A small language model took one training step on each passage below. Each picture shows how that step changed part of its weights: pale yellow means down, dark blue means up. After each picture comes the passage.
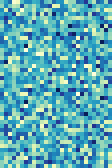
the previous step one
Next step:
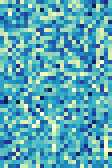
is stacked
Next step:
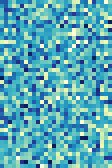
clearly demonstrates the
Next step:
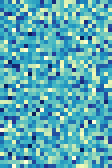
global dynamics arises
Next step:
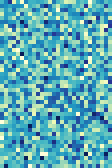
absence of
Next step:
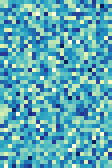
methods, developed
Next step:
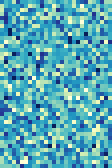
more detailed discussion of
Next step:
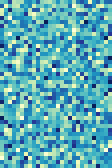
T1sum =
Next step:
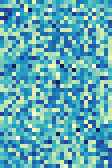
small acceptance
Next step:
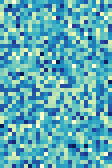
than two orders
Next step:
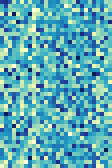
given. Section 4
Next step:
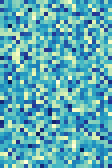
different models see the
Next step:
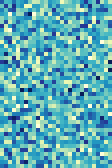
The methods proposed in
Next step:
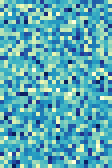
region of the Gaussian
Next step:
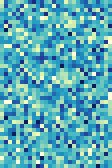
lot of uncertainty
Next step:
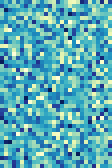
allowing us to
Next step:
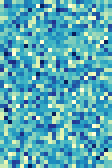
modified to equations
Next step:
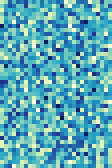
and resolved
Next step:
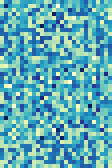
also scale as
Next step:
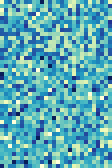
would like these
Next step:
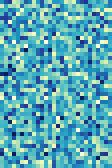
the one of
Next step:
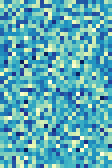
that the uncertainty on
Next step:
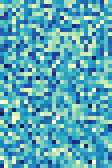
that a significant value
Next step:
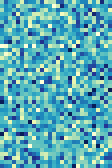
with fetal
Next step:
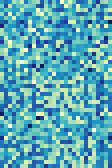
space). The
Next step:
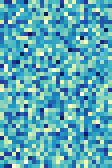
and the fluctuations of
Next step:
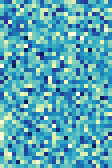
the learning phase,
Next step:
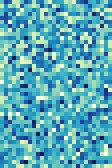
the dust
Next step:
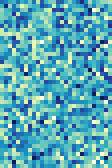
(MC) scheme
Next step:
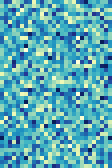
the He atoms
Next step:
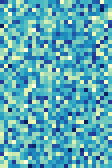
scalar. We first
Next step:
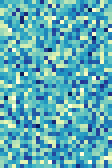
following we will
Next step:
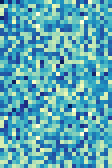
better and more
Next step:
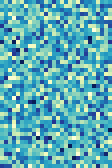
pairs occurs at
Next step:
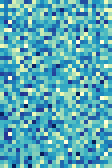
changing the the
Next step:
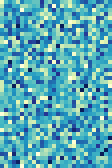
reduction procedure cannot
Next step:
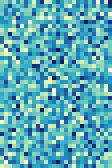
be populated which
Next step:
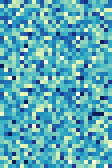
the $W$
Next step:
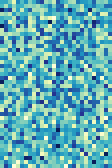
modes located at
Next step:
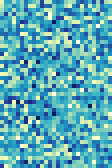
that have been
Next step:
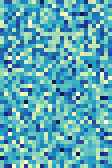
for the initial
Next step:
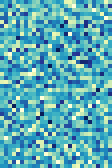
patterns from the
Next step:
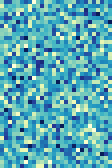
by the change of
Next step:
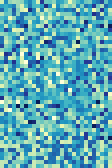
system with Hamiltonian
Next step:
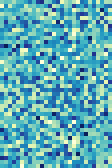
introduces higher
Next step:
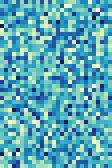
and motion.
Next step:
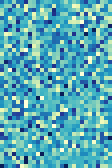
MF distribution
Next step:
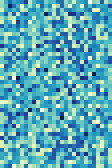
and outside
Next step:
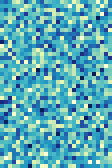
numbers outside the
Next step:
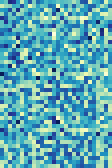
it is clear that
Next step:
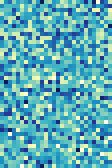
leads to the bound
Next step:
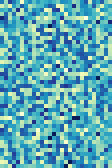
it is necessary that
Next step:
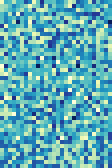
by radiation were
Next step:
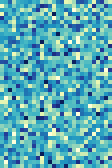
real data focusing
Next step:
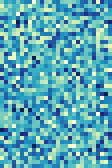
by higher-energy
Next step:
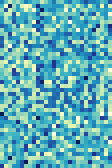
\\ \hline
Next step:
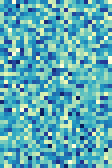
correction for evolution
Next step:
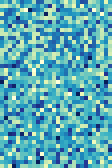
large values of
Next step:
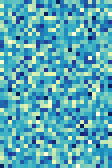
there could be
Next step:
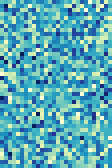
absolute calibration is
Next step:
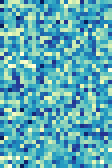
particles around \\
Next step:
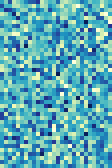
< 5\times
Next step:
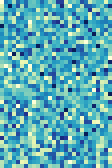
and integrate over
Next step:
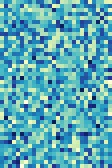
introduction of the
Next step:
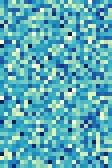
polarization angles.
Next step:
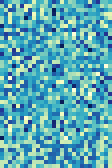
Moreover, the
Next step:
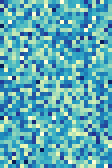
The $N$
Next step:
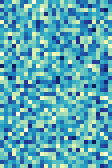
As an example,
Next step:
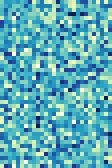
allowed to vary
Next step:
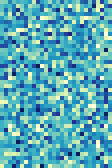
is sampled at
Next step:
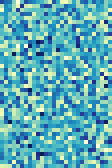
present a unified
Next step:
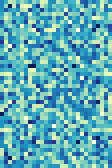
} \hline
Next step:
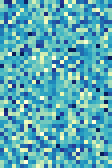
and the conformal
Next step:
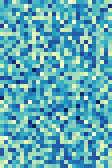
electric field is
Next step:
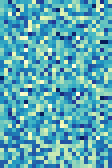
is for the magnitude
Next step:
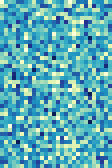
model was trained
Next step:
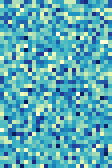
the set of
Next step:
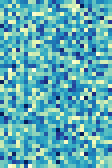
O Sts.
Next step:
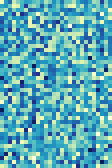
as bright
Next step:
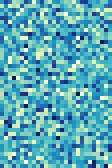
the $\gamma
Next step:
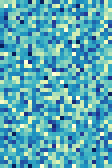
fully addressed this
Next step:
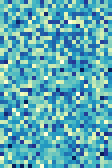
on the above
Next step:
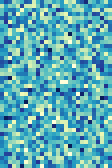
the dataset also
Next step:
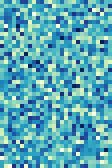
only for large
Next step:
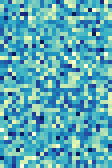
plants because of
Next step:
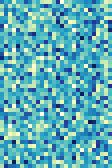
random intercept
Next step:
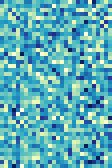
bias in
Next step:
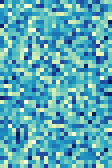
rate. In this
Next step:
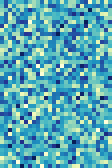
along the direction
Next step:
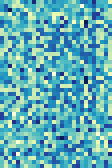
curve defined over
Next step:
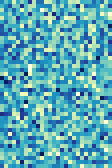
expect the negativity
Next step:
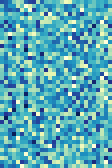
present our implementation of
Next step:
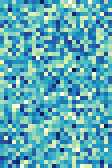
pair of complex
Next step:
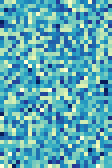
stars mostly using
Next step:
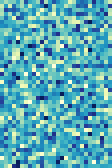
samples that did
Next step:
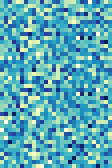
its electron density
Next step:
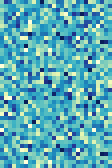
for the massless
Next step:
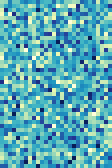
were acquired by
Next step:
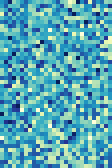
variances of the
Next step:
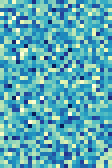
order corrections,
